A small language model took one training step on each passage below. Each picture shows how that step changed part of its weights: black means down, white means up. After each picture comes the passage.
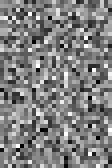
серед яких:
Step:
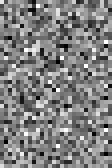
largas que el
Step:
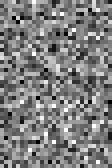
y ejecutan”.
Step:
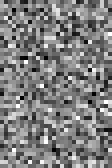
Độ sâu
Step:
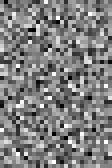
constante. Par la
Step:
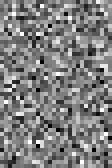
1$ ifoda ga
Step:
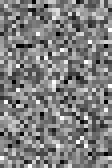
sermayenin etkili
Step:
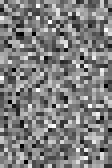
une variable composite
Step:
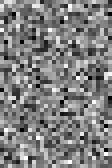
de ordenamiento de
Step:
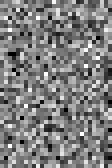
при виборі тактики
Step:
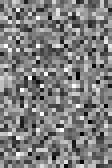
ответ товарища
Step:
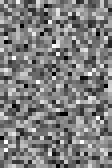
desinformação ambiental
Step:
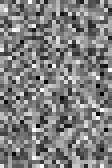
aspartato amino
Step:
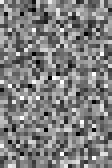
de diferente manera.
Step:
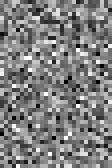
xizmat ko’rsatish
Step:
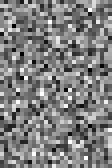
estabelece uma
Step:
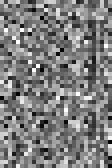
barham berib,
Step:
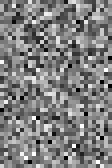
Kadın yine de
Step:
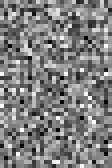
no puede descartarse,
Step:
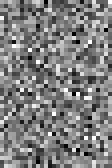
Cet effet se produit
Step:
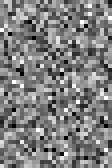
a terme, en cas de ser
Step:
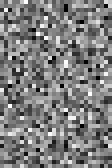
skills in students
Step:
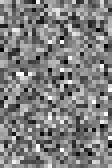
el vendaje en 8 por
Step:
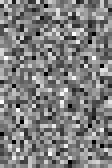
en Criminalística
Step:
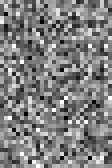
la agenda de la educación
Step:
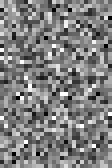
juga alat bantu
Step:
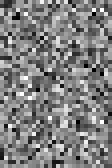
Thema als auch
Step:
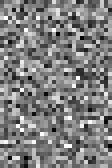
наши коллеги и
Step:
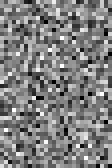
ishlarni olib borishi.
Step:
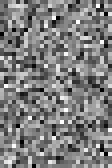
nivel mundial porque
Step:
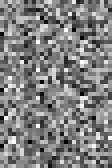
kuchiga qarab
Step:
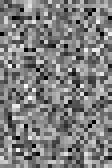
Modern Lainnya.
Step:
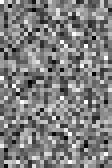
aos espaços
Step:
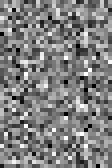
организаций по
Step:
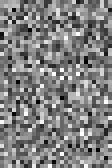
сучасних держав
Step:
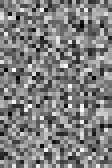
*recto* del
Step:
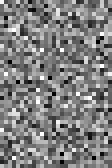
família é
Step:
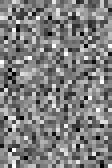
выявляется в
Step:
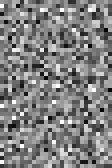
built by Babur
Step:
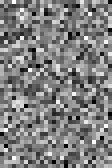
[Bad Images of
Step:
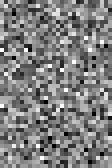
vínculo ahora es
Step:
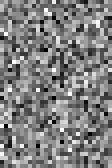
information security in
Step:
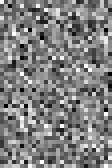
et dans celui de la
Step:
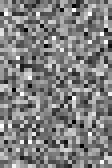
do Sul - Copé,
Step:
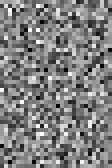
IN MODERN
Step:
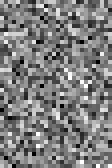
borishi, jahon
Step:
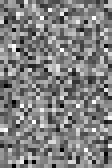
no período de 2009 a
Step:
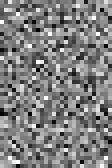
Das erfordert
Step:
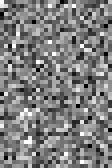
Data, Open
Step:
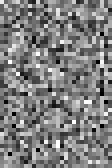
experiencia vivida en
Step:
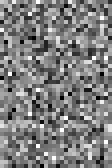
de moda – tais como
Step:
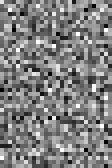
cholingan. Milliy
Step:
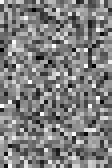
o investigación entre
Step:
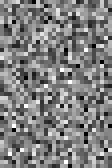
formas de vida - mas
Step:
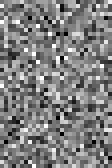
superfícies das
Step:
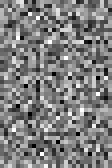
[in Russian].
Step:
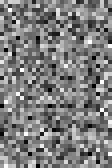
of Psychological
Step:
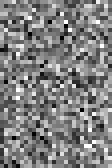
tierra todos
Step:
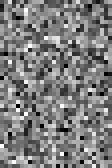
va ingliz tilining
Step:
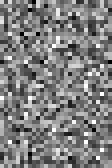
realidade da Universidade
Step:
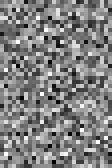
задачи, а также
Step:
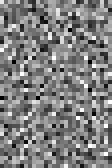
teng foydalanish
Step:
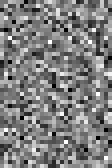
ist und es zu einem
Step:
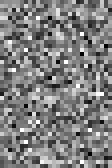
основі теорії
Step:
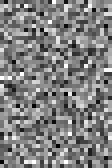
yang diprioritaskan
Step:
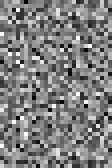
које је
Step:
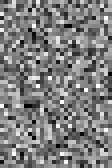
algunas veces
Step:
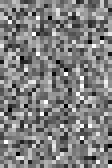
связки у 13,
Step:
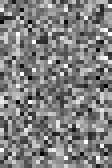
emissor/receptor ou
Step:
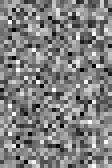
жидкости для
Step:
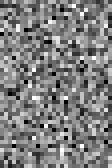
(milliy standartlarni
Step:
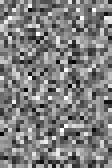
Sacular de la Arteria
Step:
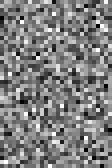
entre l'agriculture
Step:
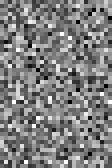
Monsieur Denim dans
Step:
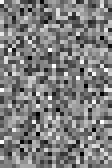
professor (O'zbekiston)
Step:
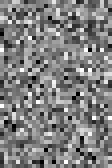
радикализме, в
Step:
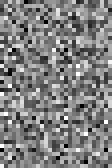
zugenommen. Ein
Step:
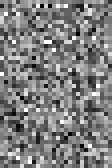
toque do sucesso
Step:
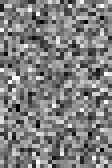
o'rin tutadi.
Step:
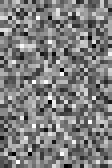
він повернувся
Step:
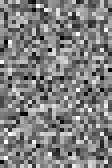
saving policies and
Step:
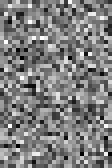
di toponimi.
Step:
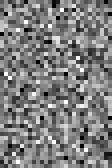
(yoki quyi),
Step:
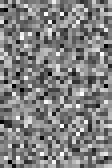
conceituar a natureza
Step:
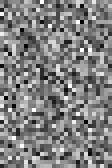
izohlanishi //
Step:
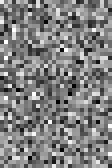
propre motivation.
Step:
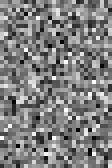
справ на період до
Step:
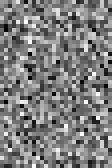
uchun ham o'quv
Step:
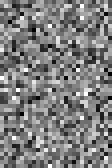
investicii. 2020.
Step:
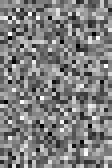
счет этого
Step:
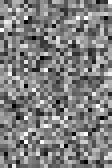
o desinteresse em
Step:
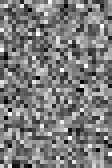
programma nazionale
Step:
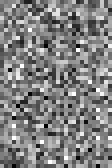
xususiyatlarni hisobga
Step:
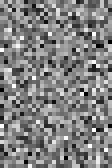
Keguruan UIN
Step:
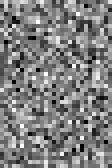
secondaires de la
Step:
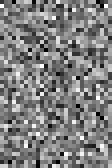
Kachanova, Doctor
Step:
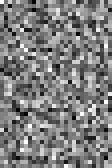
ativo da equipe,
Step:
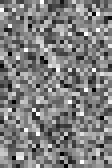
semántica ayuda a
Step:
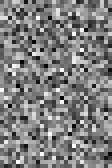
в осадке в
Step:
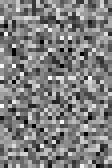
bozor iqtisodiyotiga
